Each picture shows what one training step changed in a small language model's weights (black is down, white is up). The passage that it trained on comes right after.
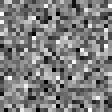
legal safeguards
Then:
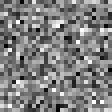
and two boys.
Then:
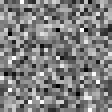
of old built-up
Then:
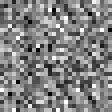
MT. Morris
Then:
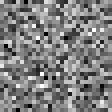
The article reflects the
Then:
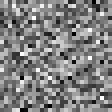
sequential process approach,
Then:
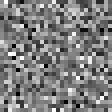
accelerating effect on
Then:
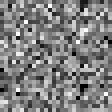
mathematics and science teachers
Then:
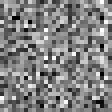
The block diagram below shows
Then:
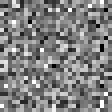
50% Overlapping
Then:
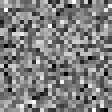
Contacts received an
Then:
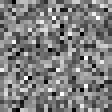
form the backbone
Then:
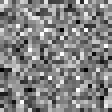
to apply collaboration in manufacturing
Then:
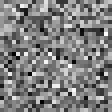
a plan that we believe
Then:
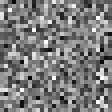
because he is not yet
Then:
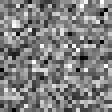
environment and even to
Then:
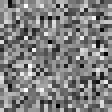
of the difference of means
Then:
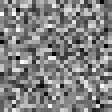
shading by the
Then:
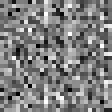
This cross-sectional
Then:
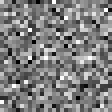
result and attract the
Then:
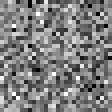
This paper presents a
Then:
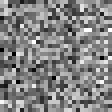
main idea of a complex
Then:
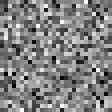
peaked during the hot
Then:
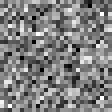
and comparative analyses. At
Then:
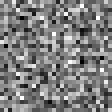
and optimization algorithm. She
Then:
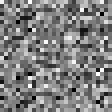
and information technology,
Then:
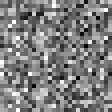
requires a high accuracy for
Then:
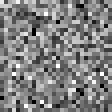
significantly affect knowledge management and
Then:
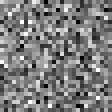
in the Municipality
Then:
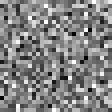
king would change his
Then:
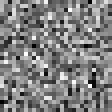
Pellet injection is
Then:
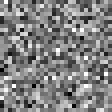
unduly powerful shall
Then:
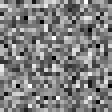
your requests for information and
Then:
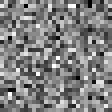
linearization method is formulated
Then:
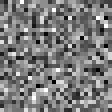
why? Provide strong
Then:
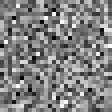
redundant region components
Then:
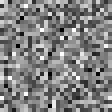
in various countries.
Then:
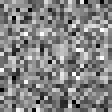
of adjustment to actual
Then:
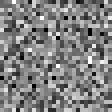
stark disparities
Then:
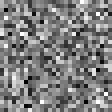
more than one author to
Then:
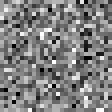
to its robustness in
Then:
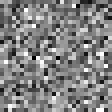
is overall responsible on a
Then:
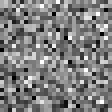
performed to establish identification and
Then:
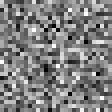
Modern computing equipment has
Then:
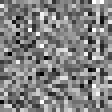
GMT and
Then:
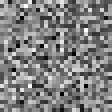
in the presence of
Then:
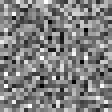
the validation of the
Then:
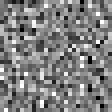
actors?~~ -
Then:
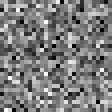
development. Another tool provided
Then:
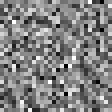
for THz in urban
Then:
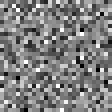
students etc. such measure
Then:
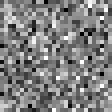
further increase the size and
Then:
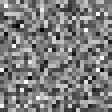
impact of the project will
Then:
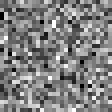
Sanding down the
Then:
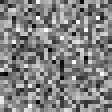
the velocity boundary conditions at
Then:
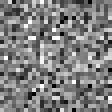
implant- β
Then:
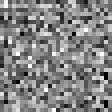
detectable additional phases
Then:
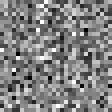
presents the results of the
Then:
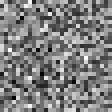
in the sample.
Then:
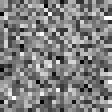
aggregates present in the
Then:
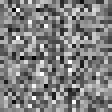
salts² and
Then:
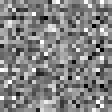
instruments by adopting and
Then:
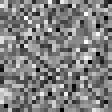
transformational in its approach
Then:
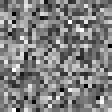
which combines single
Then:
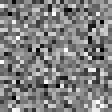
UT. At the
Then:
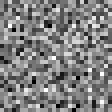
high concentration of chemical
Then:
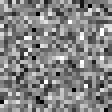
so, the second one
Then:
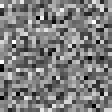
making the interior layer
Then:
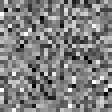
in comparison with this
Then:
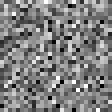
the points were simulated
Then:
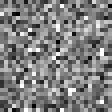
direct influence (face to
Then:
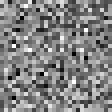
in the presence of the
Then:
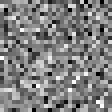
scores is then considered a
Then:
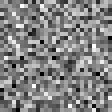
also be associated with
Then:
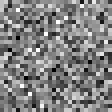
used. The results showed
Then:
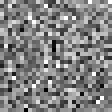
typing methods,
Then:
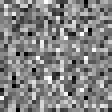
the ongoing climate change will
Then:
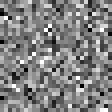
to decreased TNF-
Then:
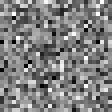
the project by the
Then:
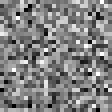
be estimated [13,
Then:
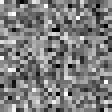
the Jewish people
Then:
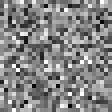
a typical day when you
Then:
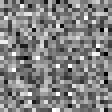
mildew ; it
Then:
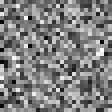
Other Direct Costs -
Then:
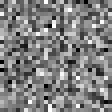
for separation and bearing
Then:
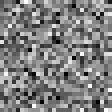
collected information/data
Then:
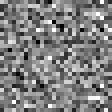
In Proceedings of the
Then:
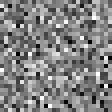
more BMW topics
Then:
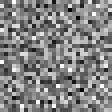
socket preservation,
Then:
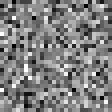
business if they share how
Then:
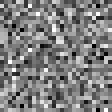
"Review of methods
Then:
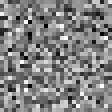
Probability of
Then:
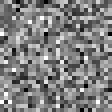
the app. Additionally,
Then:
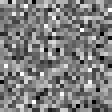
from an expensive product
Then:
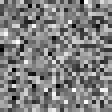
end of process before
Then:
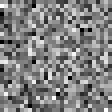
produce an SC composition
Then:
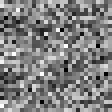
market. Thus, the
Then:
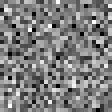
vast and diverse amount
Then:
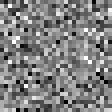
which, as expected,
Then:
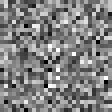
family planning was condom
